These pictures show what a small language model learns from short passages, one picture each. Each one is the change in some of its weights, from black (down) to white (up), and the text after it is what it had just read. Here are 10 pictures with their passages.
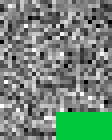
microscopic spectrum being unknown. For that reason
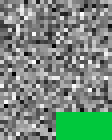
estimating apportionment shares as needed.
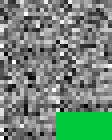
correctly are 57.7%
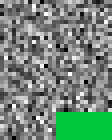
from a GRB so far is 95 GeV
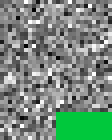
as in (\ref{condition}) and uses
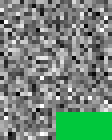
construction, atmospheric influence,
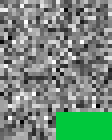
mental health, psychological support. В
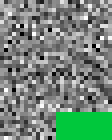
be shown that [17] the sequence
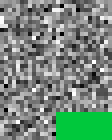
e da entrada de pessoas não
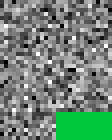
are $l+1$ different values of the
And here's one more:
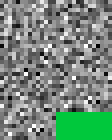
Action/Request/Call for
